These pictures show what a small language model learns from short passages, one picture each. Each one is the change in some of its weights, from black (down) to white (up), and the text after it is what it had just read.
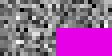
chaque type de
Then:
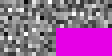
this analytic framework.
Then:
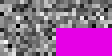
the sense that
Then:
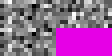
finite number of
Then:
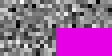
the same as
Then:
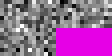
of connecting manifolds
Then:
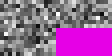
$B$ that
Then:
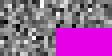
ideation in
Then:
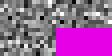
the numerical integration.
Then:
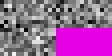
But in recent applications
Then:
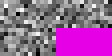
optical. What
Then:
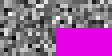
a complex gain,
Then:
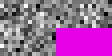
los alumnos
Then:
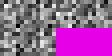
so that from this
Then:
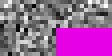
mentioned in the title
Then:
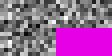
of the exponential of
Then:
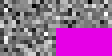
\cdots +
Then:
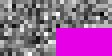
$R$ is
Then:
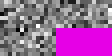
в небо,
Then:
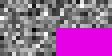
2 \delta
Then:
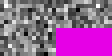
at a spectral resolution
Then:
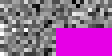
aprender -
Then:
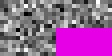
(Ford et
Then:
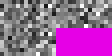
A RevistaFT
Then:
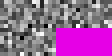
of particles or of
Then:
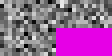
a Lipschitz bound of
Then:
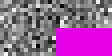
ensuring your
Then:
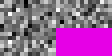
by the active
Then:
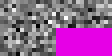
statements are
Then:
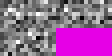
Friedmann equation
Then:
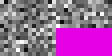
algebra $\wedge
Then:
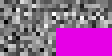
the Riemann
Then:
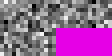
walks of
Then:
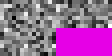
e canto
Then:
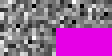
interaction in creating
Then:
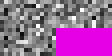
doktori, professor
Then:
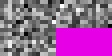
with the bound from
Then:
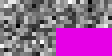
loaded in the
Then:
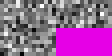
range (m)
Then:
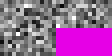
la CGEM
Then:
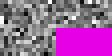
salud. En
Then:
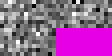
analytical work in
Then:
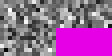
convergence to the true
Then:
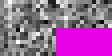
physical point of
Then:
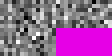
resolutions of
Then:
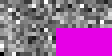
thans nog
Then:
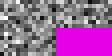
\in N:
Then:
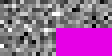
properties $(i)$
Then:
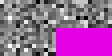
exchange of higher spin
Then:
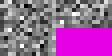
Therefore, we
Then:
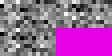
of other class of
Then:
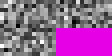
activity in the
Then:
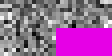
in the apparent
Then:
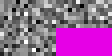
and logarithmic growths
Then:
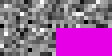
group design*.
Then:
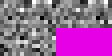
two effects.
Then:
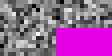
would like to
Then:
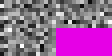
Consequently, the
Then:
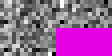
a compact and a
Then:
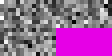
\sin (\pi
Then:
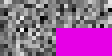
effective ranges,
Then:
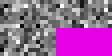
and V.
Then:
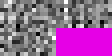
Cognition in
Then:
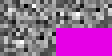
inequality we conclude
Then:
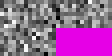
to one --
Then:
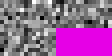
and dynamics.
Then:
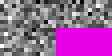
energy of the
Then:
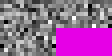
becomes the usual
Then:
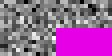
- Université
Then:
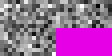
principal fuente
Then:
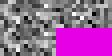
The action of
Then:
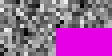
The motive for
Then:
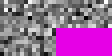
va davolash
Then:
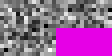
the group to the
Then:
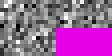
field in five
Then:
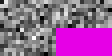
features, which allow
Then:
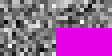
\pm is &
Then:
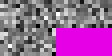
field that generates
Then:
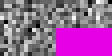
DNN or the
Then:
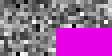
of automorphic vertices
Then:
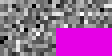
considered Lie algebra is
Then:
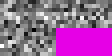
the action of the
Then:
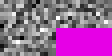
case for the
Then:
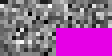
relation is thus observed
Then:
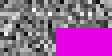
a Hamiltonian form by
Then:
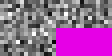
about the star formation
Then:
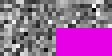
at the fixed point
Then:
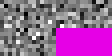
resource vectors
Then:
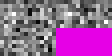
us to define the
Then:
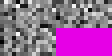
dan tujuan
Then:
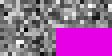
Law of
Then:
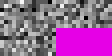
all $k
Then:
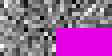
Fig. 1
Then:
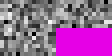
in the full line
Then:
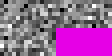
are derived in the
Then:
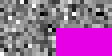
Computer mit
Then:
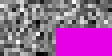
predict the
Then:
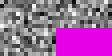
стала ще
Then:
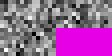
give examples showing that
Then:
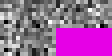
on the connected components
